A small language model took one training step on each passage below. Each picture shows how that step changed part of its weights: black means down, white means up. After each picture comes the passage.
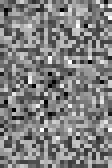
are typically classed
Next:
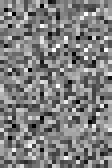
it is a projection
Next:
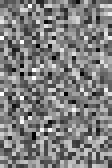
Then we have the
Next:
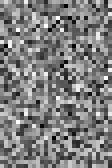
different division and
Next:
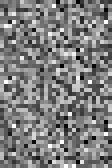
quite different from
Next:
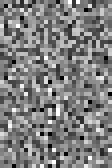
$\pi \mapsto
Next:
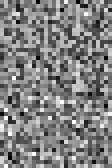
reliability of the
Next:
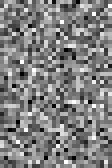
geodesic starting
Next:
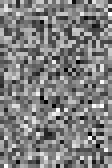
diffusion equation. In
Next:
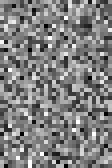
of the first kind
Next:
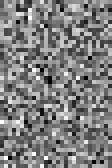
pulse response as
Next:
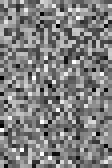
along the line of
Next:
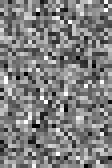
paper describes a method
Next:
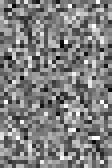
$K$ is
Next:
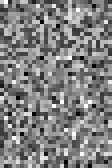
on $w$
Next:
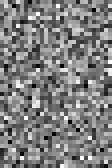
centers are very
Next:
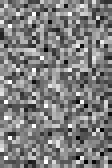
lead serious
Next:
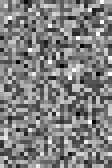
uses combinatorics
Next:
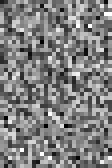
the respondents are satisfied
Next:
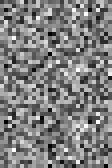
is a maximum of
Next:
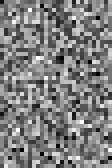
the presence of a
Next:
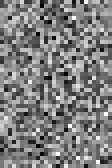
these cases a single
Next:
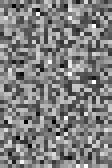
consists of those positive
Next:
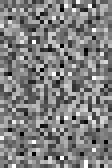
\\ $\lambda
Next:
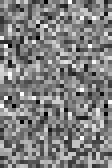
and comparability.
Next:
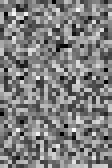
to test the
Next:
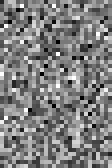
finite dimensional, we
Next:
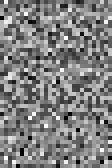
product is completed
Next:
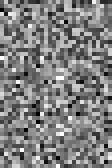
that depends on mass
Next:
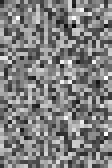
the list of internal
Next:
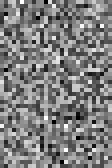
argument. On using
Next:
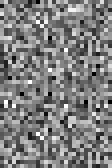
encouraged. This
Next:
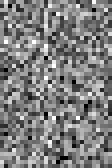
due to personal,
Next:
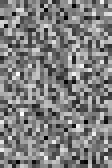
the new coordinates.}
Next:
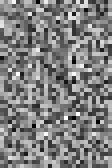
the approximate strict fixed
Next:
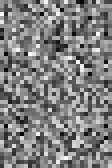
to prove local existence
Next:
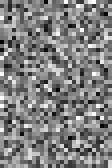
possible to have several
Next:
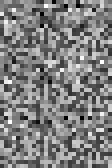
was taken using a
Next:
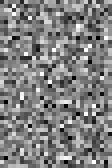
it attempts to
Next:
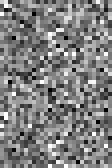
is trivial for zero
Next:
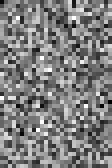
the maximum number of
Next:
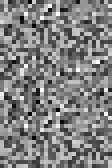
Thus, accurate
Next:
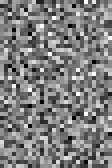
it is well known
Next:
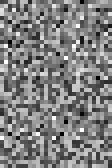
randomized by
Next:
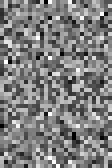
good outcome, and
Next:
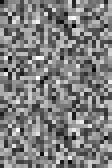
the majority of the
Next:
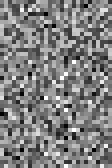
operator of the
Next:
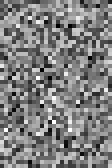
such as the lack
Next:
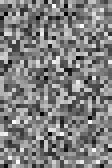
above. Similarly,
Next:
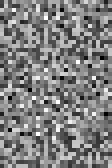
similar to those above
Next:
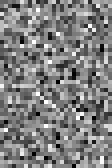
external environments
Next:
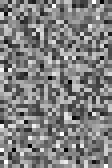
seems that, when
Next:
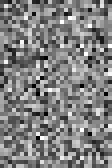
A$ and
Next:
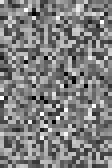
method, the corresponding
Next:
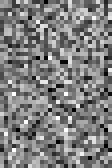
and is represented by
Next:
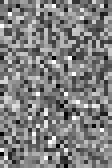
by the column of
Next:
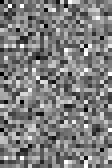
g) and
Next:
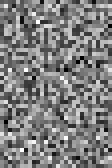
The observed shift in
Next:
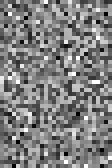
$F$ to
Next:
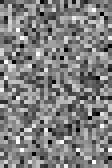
ratio (B:
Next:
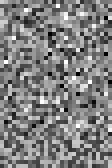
is normally
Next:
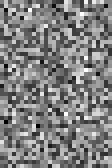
a correct prime translation
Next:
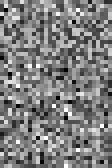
between the water and
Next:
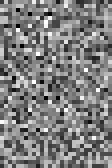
singular Gordon
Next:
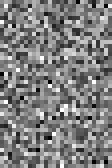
Processing effect
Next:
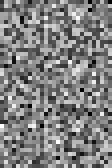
whose support is included
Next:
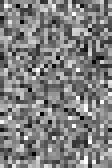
for different ζ
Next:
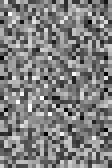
of the combined
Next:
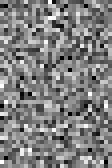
lattices, see
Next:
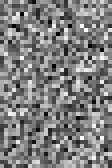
two groups. As
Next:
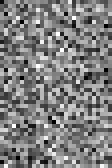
to the exponential distribution
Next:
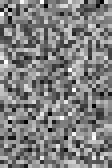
single bias
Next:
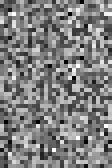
both situations are
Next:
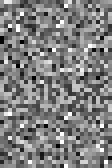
surface tension coefficient and
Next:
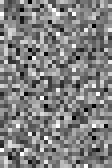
Some frameworks have been
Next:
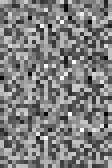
and factors of complete
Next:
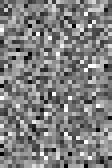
dx, \quad
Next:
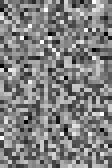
that every two blocks
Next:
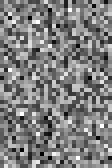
of all the staff
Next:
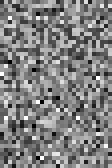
lower bounds for the
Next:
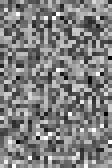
skills among male and
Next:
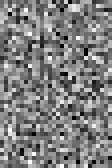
our study confirms
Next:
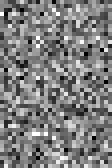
to include their
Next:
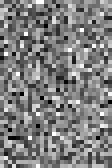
the ANNs
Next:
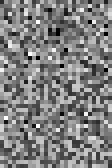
relatively compact in the
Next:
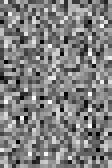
of intuitionistic
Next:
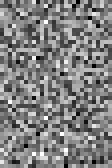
alternative proof can be
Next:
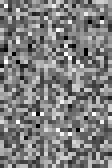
for future development purposes
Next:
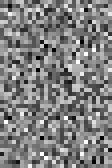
various applications in
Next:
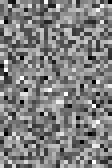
S9 I would
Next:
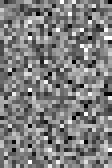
it will be a
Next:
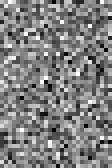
vector-valued holomorphic
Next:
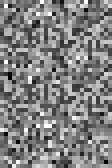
total number of
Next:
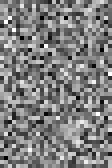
is imbedded
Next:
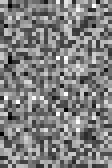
implementation of daily
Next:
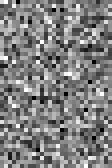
precise conclusion on the
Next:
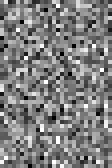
right lung and
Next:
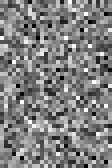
UK Lotto
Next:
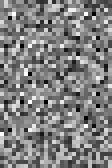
z ich
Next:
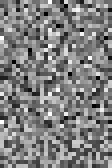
easily checked,
